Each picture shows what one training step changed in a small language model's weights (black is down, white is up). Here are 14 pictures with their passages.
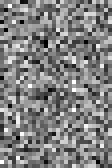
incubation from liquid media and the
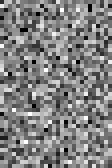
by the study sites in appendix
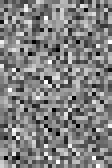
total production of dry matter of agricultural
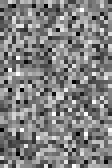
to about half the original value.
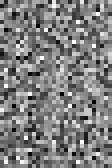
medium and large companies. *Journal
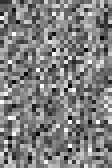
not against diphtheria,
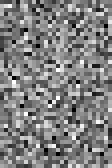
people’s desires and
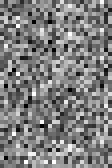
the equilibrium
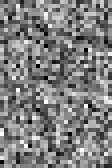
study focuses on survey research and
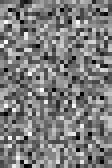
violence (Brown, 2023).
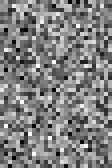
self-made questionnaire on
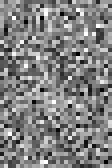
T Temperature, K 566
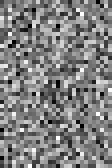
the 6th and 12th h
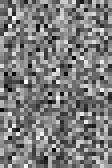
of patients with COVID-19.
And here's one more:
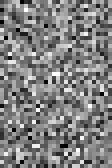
devastating and appealing.
